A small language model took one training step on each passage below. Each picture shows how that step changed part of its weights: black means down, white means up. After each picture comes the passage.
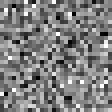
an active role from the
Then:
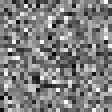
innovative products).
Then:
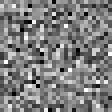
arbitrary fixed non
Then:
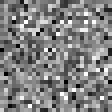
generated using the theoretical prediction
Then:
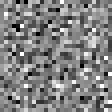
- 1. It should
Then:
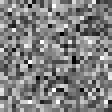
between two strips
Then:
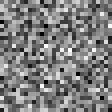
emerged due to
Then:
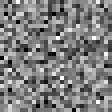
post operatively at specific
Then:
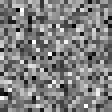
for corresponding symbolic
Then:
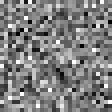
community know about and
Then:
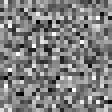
question $q$ and
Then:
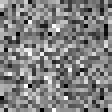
$k$ is also
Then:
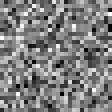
the 'other'
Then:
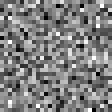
focus on the study of
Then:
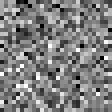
mechanics and
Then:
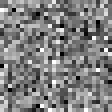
beautiful red
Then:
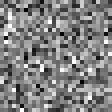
it is very close to
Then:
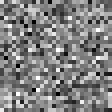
for the distant
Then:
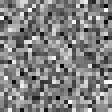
a convolutional
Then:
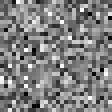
interest. ” While
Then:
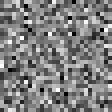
binary system, and
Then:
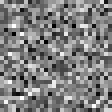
for simultaneous
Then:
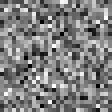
the wide bars
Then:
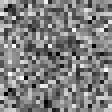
with private
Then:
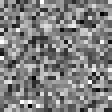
of an induction
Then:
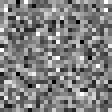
CeH during a
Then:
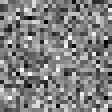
Classification Reports
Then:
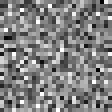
segmentation and classification to
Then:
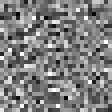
of X-ray
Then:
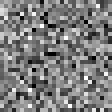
gluon mass;
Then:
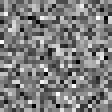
(ii) two
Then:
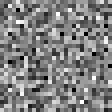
taking into consideration
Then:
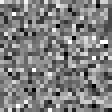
where the gut
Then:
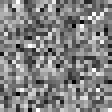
In this context, the
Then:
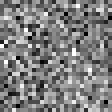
alert analysis,
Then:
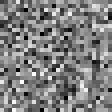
protection officers
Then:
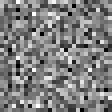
signal is called an
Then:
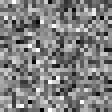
in the traditional
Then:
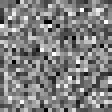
in stock prices
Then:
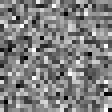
platform of digital health
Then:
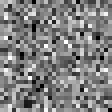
by a moving
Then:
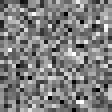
important decisions that
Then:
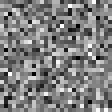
atomic density and its
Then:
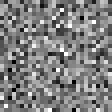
integrate digital technology
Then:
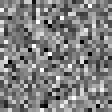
will retrieve the
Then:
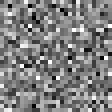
of linear FM and
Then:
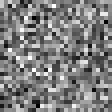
several techniques. Data from
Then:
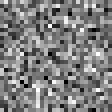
nonlinear oscillator equation
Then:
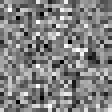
the matrix $G$
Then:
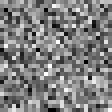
structure refined in the
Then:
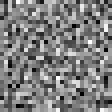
differences. As a
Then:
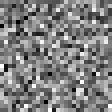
which the whole society
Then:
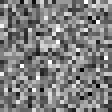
Communication and
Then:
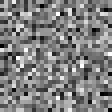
total dataset. A
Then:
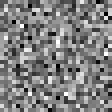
dark matter's mass
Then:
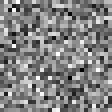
are then used to compute
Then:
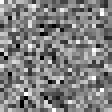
deliverables for the
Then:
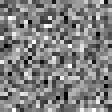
several transportation industries
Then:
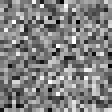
investigated the impact of
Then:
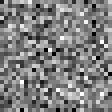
dust acoustic
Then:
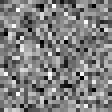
group and control group were
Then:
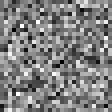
the effectiveness between the
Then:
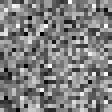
higher likelihood of
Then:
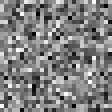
at the phase boundary,
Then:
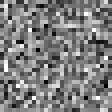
realizations. It
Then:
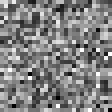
as a proof of
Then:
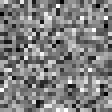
revise the standard
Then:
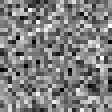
the form $\sim
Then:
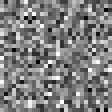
is not yet
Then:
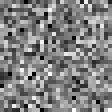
from the pool of
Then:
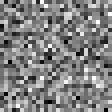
disturbed by process
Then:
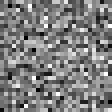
standardization of the
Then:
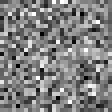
pressure inside the
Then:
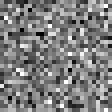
principal components
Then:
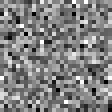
than one third
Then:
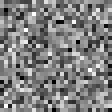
We deliberately
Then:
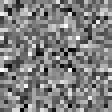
with 1-cm
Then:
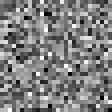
with errors smaller than
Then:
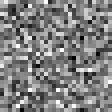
with the DU2
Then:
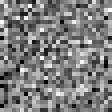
very important, as they
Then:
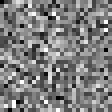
additional brain regions
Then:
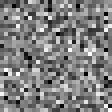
branching ratio in order
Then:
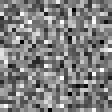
scaling limit. To
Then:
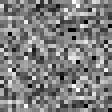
on a spoil
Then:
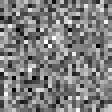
to stop for
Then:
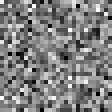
undergoing the
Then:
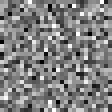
grade), and most
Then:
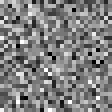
on model performance for
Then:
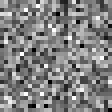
spatial separation of
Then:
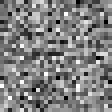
VLBA flux
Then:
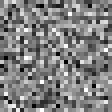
function. The general solution
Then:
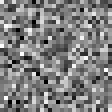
of environmental studies on land
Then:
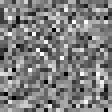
the mechanism behind
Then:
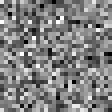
the initial conditions is
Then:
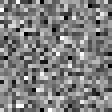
interested in the scattering
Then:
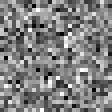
the sports field in
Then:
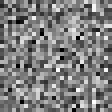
second topic is the
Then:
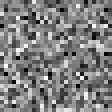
over the control set with
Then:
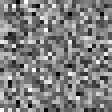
with the reconstructed
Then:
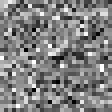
which enables the
